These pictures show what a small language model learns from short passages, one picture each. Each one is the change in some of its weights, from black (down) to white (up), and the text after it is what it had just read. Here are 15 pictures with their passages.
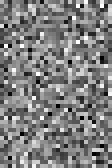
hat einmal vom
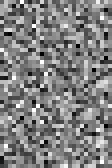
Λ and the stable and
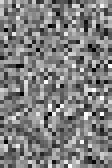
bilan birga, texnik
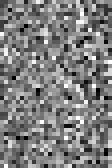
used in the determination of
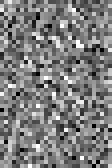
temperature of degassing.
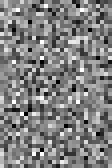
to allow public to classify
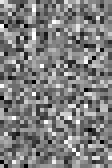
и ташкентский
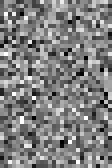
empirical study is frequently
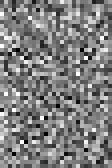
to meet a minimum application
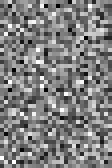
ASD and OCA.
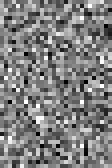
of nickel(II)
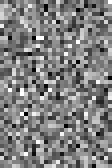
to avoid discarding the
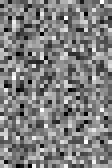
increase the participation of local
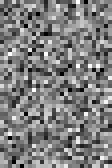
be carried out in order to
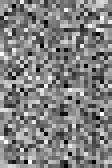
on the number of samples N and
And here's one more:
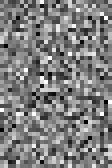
may be immobilised in
